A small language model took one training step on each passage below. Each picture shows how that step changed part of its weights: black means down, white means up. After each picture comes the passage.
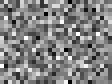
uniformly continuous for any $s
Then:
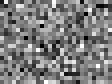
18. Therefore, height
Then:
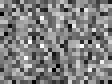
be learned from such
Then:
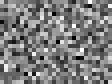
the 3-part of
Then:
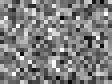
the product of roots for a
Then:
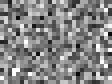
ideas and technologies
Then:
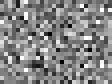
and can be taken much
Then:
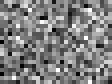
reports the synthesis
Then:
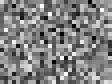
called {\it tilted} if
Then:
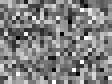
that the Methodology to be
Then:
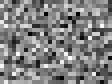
coal. Because the
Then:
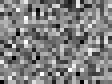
(Fig. 2 and
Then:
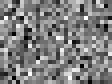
in order to understand
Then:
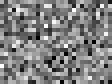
of the cone. But
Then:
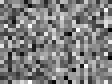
prepared even before the
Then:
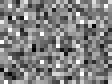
and here MCA program
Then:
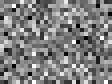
by drawing a line from point
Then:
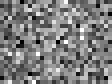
by an electromagnetic
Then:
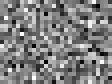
a smooth base $S$,
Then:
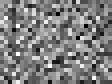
the graded invariant factors
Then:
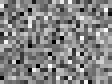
Let be $\eta : (M,
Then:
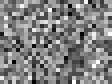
"p" value should be less
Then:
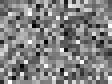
as $t\to \infty$.
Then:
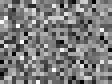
the study of riddles in
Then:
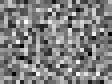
designed to provide the uniform
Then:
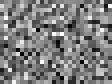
quality of management, human
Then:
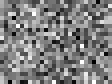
depicted in Fig.
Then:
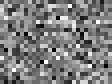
foundations of the functioning of this
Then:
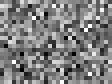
building THEN
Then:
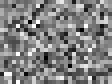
yielding the same solution.
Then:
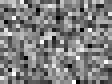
field, so that the solution differs
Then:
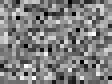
is characteristic of the species,
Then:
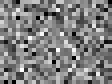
is extended both in
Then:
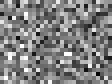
and machine learning
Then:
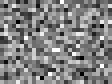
different points, between which one point is
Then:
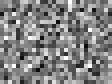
transform} Let $G$ be
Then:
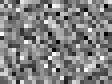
was perceived as too
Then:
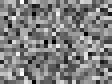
we shall consider the problem \[
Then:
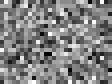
intelligence positive influence
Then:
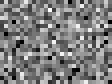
Aliston Buana
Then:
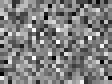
tank sealant
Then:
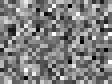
for societal development and
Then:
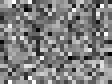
of mammalian species
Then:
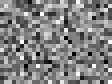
up with the initial research concept in
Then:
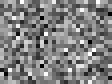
of $A_i$, we let
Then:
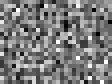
of the following diagram. $$
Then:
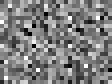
will make the VET
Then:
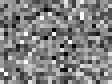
and lastly 7.7%
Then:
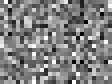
most general situation,
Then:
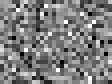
of the path $S_i$.
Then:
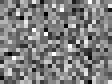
to define abnormality based
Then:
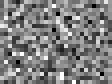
class of extensions which
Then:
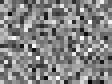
results, the following statistical
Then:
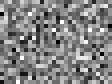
assurance, access and
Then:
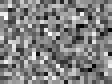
identification, and by a factor
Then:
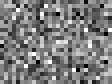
of digestible
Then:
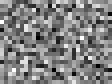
this conjecture, there is at
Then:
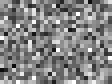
the asymptotic decay
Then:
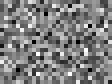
a compact 2-seater city
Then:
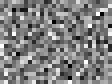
monoid sheaves
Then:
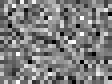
Here we report the results of the
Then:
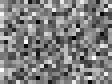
for \(\rho\), the so
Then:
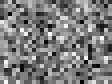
along system-supporting
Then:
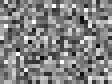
one-dimensional setting and parameters
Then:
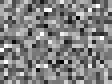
resource management, legal
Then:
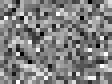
injective with the following left
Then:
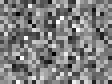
in Japan and in the
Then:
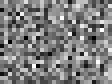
plasma 4, thermal
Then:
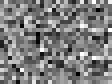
following lemma makes this
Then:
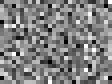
nativelike structures
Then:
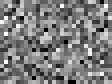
in the field of Information
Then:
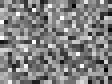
extensions (the vertical
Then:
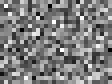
Euler characteristic. With
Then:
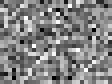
undecidable as a
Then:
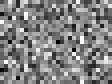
and the needy, for whom
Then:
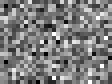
nonlinearly coupled
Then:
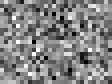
if the primitive integral
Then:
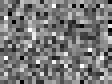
loss of generality,
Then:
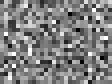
intestinal lumen V is
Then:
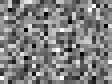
conductivity value in the order
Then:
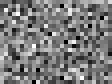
memory indices are presented
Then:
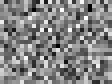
\bv \trasp
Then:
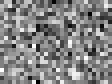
influenced fire
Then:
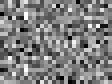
and duration of stress,
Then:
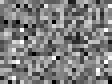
farmers of a particular raw
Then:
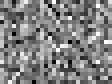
A Vygotskian model
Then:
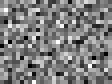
walls' thermal
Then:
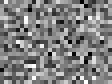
The paper concludes that these
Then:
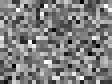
of signals that come from other
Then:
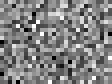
increase in seed yield
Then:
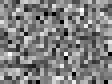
is, the Markov chain
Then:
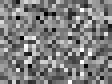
is the set of holomorphic
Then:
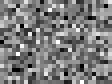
for elimination or control
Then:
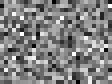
manifold $M$ with the second
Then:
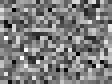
\jsdy\ of
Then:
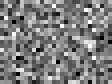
lattice points these translates
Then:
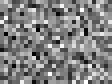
these two goals, the basic
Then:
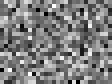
for each non-negative
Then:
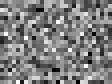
on these findings, we can now
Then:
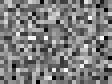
rederive Cauchy's
